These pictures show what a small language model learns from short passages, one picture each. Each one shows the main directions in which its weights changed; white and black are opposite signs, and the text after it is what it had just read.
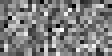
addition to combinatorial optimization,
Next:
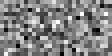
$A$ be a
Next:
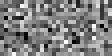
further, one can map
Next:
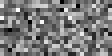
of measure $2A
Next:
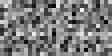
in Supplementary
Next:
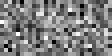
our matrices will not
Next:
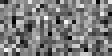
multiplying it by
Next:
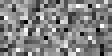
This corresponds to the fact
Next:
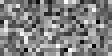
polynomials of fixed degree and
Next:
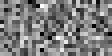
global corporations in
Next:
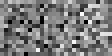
emission \citep[dashed
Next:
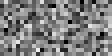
values of $\alpha$
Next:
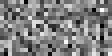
represented by a rank 2
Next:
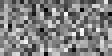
come to the probability statement
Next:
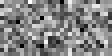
interaction physics. \newblock
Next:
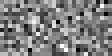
$R$ the curvature
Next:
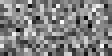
is an imaginary quadratic
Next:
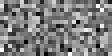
local structure of the projective
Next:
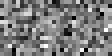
following six-term sequence
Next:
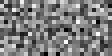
which is equivalent to
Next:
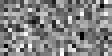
$X$ is a
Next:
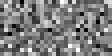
the integral equation, based
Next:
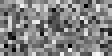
field is denoted by
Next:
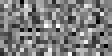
the inequality (2)
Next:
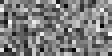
groups with commuting
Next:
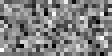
cannot simply compare the densities
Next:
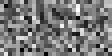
it is also slightly
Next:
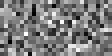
account. With our model
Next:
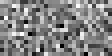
% % This is used
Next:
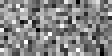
The small reduction of the
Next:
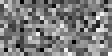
for all $z
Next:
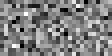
bilayer above which
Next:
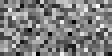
of correlated states by the
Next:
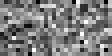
\cdot d \vec
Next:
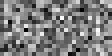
be regarded as the
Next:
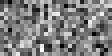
second and third lines give
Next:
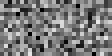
2 that is contributed
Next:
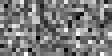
the same class. If
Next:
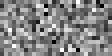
standard Horkawa
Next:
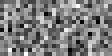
assume that the same is
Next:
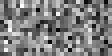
focus on single vertical forces
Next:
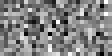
$t$ with the
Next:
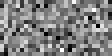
cf.\ Drees
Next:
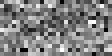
cubic unit cell for
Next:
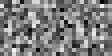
vs. $v
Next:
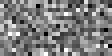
to itself; then,
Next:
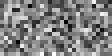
generated by $M'$
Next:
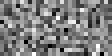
recombination takes place
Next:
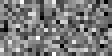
all $n$ and
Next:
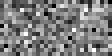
to charge leakage
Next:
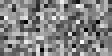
This range is particularly of
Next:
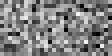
As a whole,
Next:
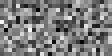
best GMM estimator under
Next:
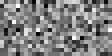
then $\delta\to
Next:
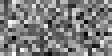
properties at the simpler
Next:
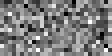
\left \vert
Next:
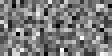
references to the
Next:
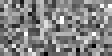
the isochoric
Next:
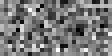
\Nz$ is
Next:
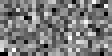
we show that the application
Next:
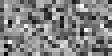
be a positive odd
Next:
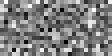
type of service.
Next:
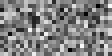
a new numerical scheme with
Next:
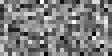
pair of electrodes placed
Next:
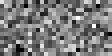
performance gain in the case
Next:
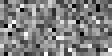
solid curve is a fit
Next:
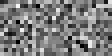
s, which means we
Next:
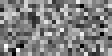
a one loop model.
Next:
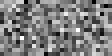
representation $\pi$. Let
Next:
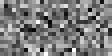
corrects for the size
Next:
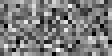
perturbative calculations give a
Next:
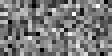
on the one dimensional space
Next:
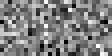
rely on statistical features
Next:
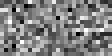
\[ t\mapsto
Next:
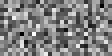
of intrinsic properties of
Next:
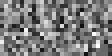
the MEG
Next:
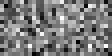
it risked double
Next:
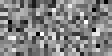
on any quadruple
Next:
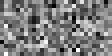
two paths are energy
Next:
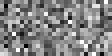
dimensions allows to further restrict
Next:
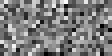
rigidity of mapping class
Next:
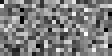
layer which acts partially as
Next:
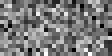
with at least two different
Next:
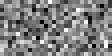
map (used in
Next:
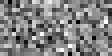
and Slightly
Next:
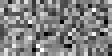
X-ray photons
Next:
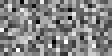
factor V which represents global
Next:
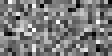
first-order optimality
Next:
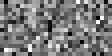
alternating layers of
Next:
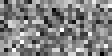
suggests that the flow should
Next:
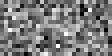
of binding energy and decay
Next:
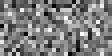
to extract the
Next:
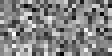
procedure: Proposal
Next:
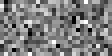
own frequency dynamics and follow
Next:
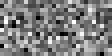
length. Therefore in the
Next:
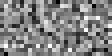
the OUT
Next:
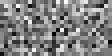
is readily seen to
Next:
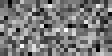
\een and
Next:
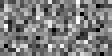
evaluate numerically the Hilbert
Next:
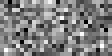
and strictly stronger than
